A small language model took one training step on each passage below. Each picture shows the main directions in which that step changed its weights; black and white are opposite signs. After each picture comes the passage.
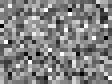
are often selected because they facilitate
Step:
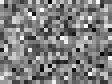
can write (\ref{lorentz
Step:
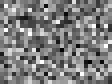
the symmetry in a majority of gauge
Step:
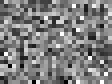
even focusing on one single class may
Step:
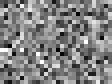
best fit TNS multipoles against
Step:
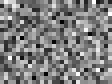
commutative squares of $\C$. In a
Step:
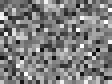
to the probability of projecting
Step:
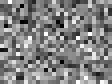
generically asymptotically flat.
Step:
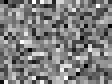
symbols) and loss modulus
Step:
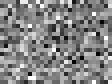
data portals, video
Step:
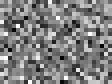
\subset {\omega}^{\omega}$ be
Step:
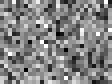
$\W \times S$ acts on
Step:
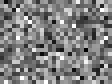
a local coordinate expression in usual tangent bundle
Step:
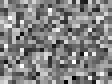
so \eqn\indexhi{\Tr
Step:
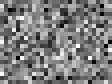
the development of a theoretical approach to
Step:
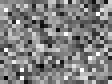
$\pi_1(A)$ corresponds
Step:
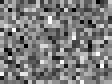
rule, fill=gray!75,
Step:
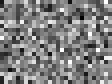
and \PDLP.}
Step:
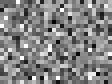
and ease of implementation. Under certain
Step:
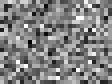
steady-state can be
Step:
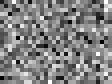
\dots, t_n)$ is
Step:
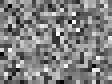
Pre- and post- processing of the
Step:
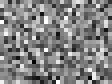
decomposable for $t$ in
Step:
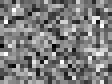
that the intersection index of $L$
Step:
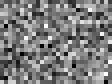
extends to the Alexandrov
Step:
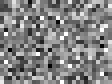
\left\langle u, \log
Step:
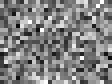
a field $K$ defines a
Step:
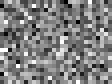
subgroups of~$A$, we show that
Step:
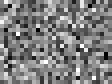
two null vectors, which we will label
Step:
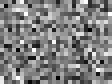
system (inspired by
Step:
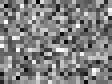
play when the allowed Hilbert space pathways
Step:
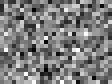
changes the sizes of the overall patterns in
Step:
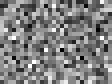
in the reduced hyperpolarizability,
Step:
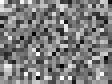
of edges $$\alpha_a \in
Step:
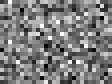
which is referred to as energy allocation
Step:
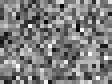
state then a sequential application of
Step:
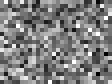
are examples showing sharpness (in a
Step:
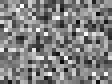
speed of light in standard silica
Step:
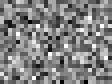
The sample size was $n =
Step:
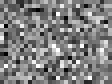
against the requirements established above. Existing
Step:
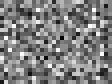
Our fitted LF parameters of
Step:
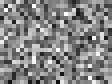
set, stability, clique and
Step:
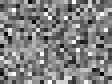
was generated to sufficiently cover the parameter space
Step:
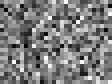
notion of substitution at our
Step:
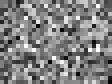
$ would give another maximal clique
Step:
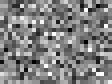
let me kick off this discussion in
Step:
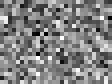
an effective divisor for $m\gg
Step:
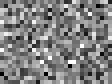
`zhat` will make
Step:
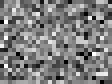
that unlike Kerov's original
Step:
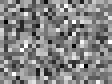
showers, including the famous
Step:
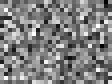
and 4054 MeV with quantum numbers
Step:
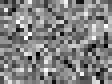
our main theorem to Proposition 'spectral
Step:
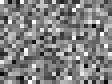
basic problem of the calculus of
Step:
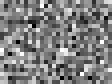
a novel DSPP model. The
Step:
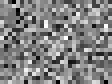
meta-theories and
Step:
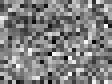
For all cases the maximal significance
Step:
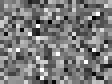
$k\rightarrow\infty$ in
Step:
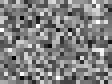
$N=2$ supergravity
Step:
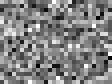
hubs. In many cases, domains
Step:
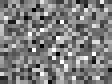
of a one dimensional operator with the
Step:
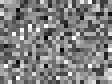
property, it follows from Proposition
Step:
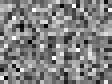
imply that the universe will have finite
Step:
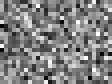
than forming a distinct occupational
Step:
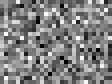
displacement as a function of applied voltage,
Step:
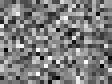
that are quadratic in Riemann and Ricci
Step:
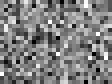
and $1$'s eventually
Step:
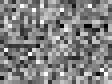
limit more accurately. \\ % Suppose
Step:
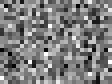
Tranquilizers | 7
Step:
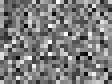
of \eqref{6} corresponding to
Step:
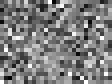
of problem paramters are small,
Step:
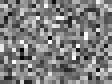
with a given set of regular singular points
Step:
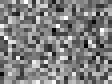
isotop $f$ to an embedding
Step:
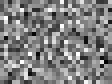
as the target nodes. It can identify
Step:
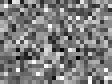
Kentucky University during
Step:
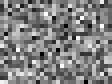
vary as the pump and probe fields shift
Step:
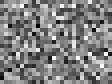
by varying x (i.e.
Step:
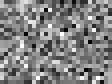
finite value only at ${\bm
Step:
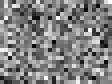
tree-construction and multipole
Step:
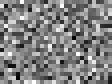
mixture of the means of the
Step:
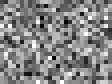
innovation programme under the
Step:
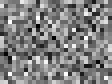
number of $p$-values to
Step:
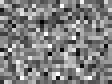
has more ADs than sample
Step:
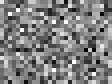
F(G)$ of length
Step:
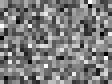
data generation procedure presented in section
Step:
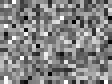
cross-entropy belongs to a
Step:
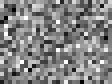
the off-diagonal term can be interpreted
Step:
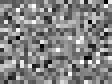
iteratively denoises it using the
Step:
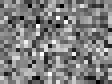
$d\varphi$ from
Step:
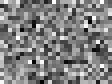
compact subset $A$ of
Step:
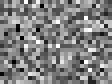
v(\tilde {\mathcal B})
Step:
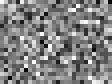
formed of links $e_1$
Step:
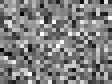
300~K due to an increased
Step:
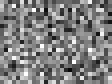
operator on spaces of analytic functions by its
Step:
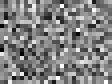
probability of false identification decays exponentially fast in
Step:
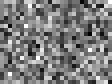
4-close in $X$,
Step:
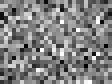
to the probability that a random subset of
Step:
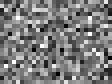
universal Euler characteristic, it follows that $$
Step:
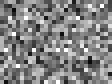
the system non-linearity, measurement
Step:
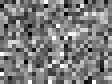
in the queue. We implemented the
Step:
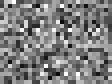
\\ Riverside,
